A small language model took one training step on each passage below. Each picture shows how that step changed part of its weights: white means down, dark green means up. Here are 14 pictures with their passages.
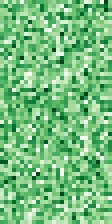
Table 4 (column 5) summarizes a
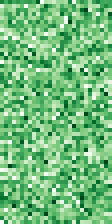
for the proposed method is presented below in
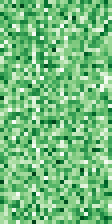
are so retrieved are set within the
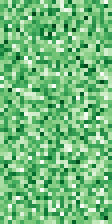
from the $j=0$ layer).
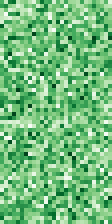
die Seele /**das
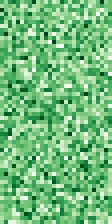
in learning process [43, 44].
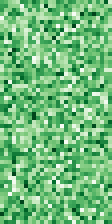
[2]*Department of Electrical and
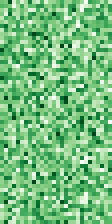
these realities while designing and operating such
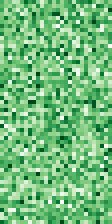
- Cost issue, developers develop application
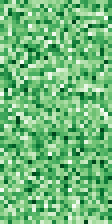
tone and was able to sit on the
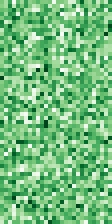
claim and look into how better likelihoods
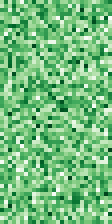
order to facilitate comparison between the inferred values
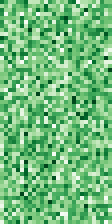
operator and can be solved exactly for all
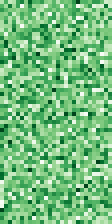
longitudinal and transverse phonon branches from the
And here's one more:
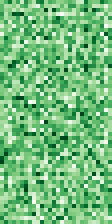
is needed to understand how many patients are affected
